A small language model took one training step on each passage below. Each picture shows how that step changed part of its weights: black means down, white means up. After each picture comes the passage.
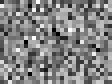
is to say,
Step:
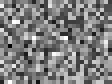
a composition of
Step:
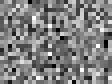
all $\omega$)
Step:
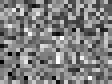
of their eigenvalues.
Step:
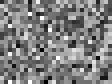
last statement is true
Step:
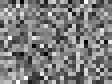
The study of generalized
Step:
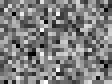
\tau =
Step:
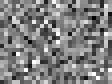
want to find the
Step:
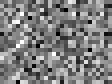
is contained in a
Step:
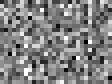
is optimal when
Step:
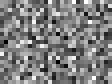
what is done in
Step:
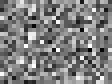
&\rho &\rho
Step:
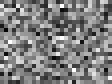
the smooth locus of
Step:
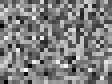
we have applied the
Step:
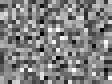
forms using the framework
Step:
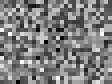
of the WG
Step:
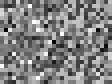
extension in ${\sf
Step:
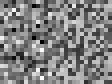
of $S$
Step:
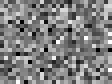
and Stochastic
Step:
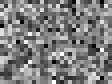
we continue our
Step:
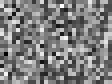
a positive flip
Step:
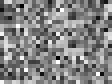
In both cases,
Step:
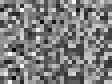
proof of Theorem
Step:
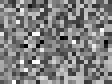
in the second
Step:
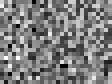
as a linear combination
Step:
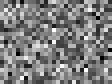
The prediction based on
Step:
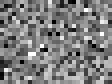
contradiction. Hence,
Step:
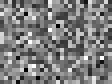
``good'' and
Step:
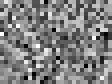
knowledge, this problem
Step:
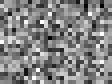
$E$ be
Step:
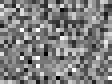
the set of
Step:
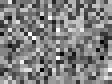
published in
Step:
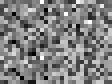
\varepsilon \leq
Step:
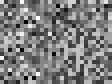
and that \(
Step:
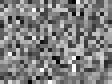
we have found all
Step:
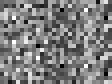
system's total
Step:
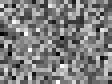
a root system.
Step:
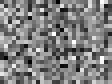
is the limit of
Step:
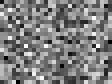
left to the
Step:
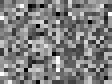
at 0 of the
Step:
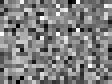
if and only if
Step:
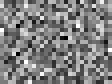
For a sequence of
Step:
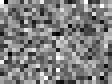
eigenvalues. \newblock
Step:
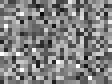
with inhomogeneous
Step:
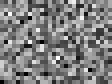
which is the first
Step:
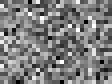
$M$ is
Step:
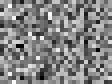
Frankel or
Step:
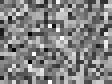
set of all nodes
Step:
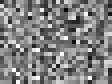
is not exponential
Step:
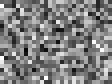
the following {\bf
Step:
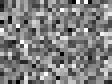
axis as well.
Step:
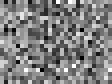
(that is,
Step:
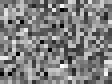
and positive mass are
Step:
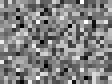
$\Gamma$ on
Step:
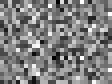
their converses,
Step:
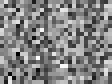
in a compact form
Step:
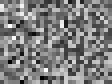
of Claim 2 and
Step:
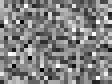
Est isomorphism we
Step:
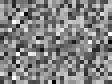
have a bijection between
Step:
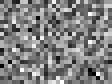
why have we made
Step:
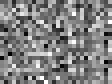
with the phaseless
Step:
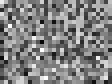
assumption, and
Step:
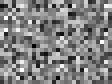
with intensity measure
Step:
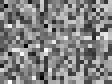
definitions, we know
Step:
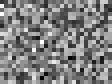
this case several distinct
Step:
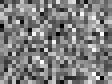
we will suppose
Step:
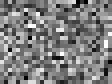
is anywhere between
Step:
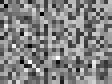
paper, we propose
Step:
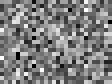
contained in a disc
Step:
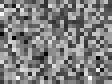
the system in mode
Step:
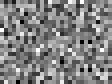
let ${\rm
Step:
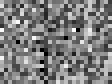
a corresponding definition of
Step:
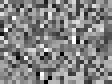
work was supported by
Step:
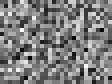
$I$, which
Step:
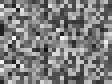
the generators of
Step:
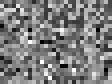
the corollary implies that
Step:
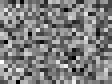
The following is a
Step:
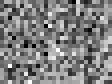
similar way to
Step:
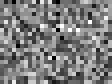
\newline {\bf
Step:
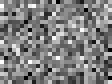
may inspire
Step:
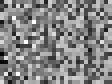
scale the domain
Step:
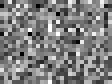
contains multiple vertices from
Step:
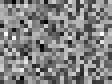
Let $p$
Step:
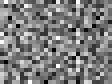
this correspondence maps solutions
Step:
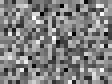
on $\varphi$
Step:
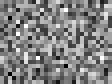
into a canonical form
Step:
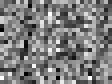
& \text
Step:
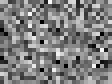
Now, we make
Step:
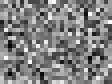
Linearity assumptions of
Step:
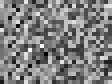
by a quantum matrix
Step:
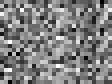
our algebras.
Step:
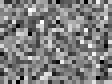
& avg.
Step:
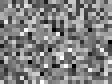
There are exactly
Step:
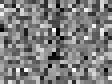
the ordering of
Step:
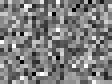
selection problem over
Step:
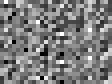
bounded measurable function
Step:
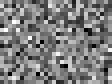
a semisimple linear algebraic
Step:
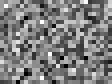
must therefore be a
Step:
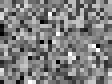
Note that we may
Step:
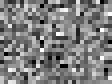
Consider the integral:
